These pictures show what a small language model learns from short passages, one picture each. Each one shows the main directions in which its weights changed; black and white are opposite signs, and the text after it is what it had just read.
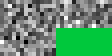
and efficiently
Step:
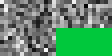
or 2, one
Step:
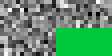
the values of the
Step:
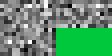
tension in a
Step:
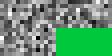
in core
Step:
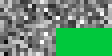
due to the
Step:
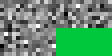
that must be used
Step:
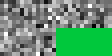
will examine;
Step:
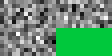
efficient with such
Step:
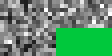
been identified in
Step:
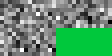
than the amount
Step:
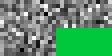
on array performance
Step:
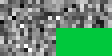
identical results
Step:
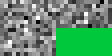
couples directly
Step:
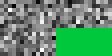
$ limit.
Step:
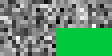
which will make
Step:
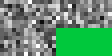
species associated with
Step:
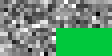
et al.
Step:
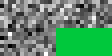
year or two.
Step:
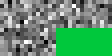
be diagnosed
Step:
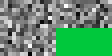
had on a
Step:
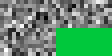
liked to
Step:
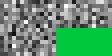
is defined as
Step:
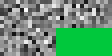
the site of
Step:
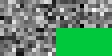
which were previously
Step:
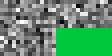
correct result that
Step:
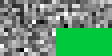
until the
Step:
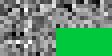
the economic
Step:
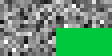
are required,
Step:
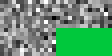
AR can
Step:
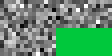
statistically significant
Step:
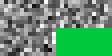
determined by the
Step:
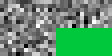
ends may
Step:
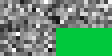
has compared different
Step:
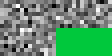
the passive
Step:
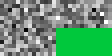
the EFSA
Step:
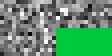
in these systems.
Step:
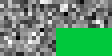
add more: when
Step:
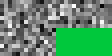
be related to
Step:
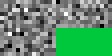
these determinants
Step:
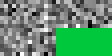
passed through
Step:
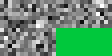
approach to include
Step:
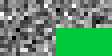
Lesion of
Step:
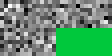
improving of the
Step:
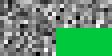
have to put
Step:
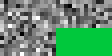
runs per
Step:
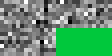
edges at
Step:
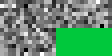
bug in the
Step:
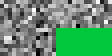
in algorithm,
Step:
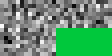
an absolute
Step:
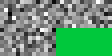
Rate &
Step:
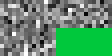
grains is
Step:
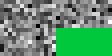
of straight
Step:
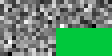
to the education
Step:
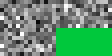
fit enough
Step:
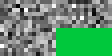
the massive
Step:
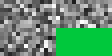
of the control
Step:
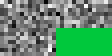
and $\vec
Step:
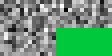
the research.
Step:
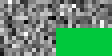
be used as
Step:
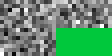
the predicted
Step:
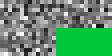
different species.
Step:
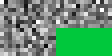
optimizing process
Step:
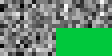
fit method.
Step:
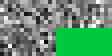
ending point is
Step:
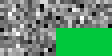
harmonic functions
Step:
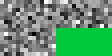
number of selected
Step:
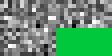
approach is also used
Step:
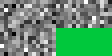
1$, where the
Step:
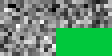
in height,
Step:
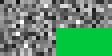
to B5,
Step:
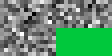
regardless of
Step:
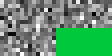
how clusters can
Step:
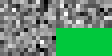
XM model is
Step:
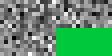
a single atom
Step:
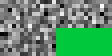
a global
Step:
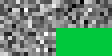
the null
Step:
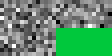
expected that will
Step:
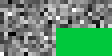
, but the
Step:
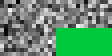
$t$ in
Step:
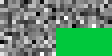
potential function determines
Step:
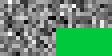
be used to
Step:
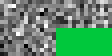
phone or a
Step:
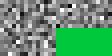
a neural
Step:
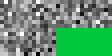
energies. For
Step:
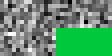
means of a
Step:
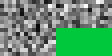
is distinct
